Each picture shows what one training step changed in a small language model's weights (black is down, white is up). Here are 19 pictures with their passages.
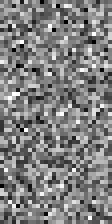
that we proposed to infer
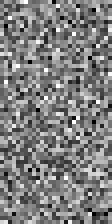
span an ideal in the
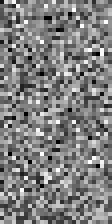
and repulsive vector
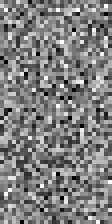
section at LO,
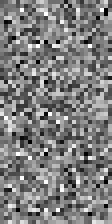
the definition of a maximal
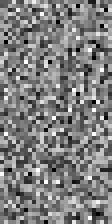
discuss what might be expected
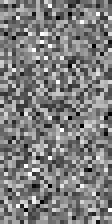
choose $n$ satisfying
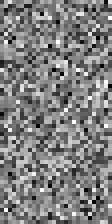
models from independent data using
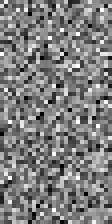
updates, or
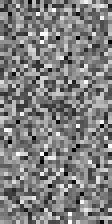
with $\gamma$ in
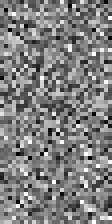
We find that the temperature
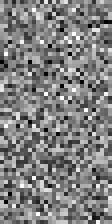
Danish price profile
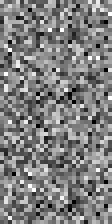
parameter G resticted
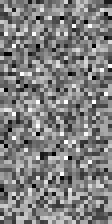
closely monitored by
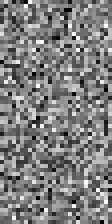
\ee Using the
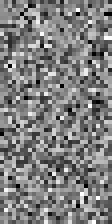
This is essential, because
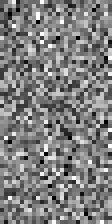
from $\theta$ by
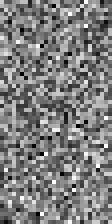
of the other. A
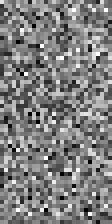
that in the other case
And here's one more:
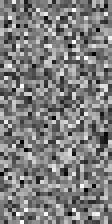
star. It is further
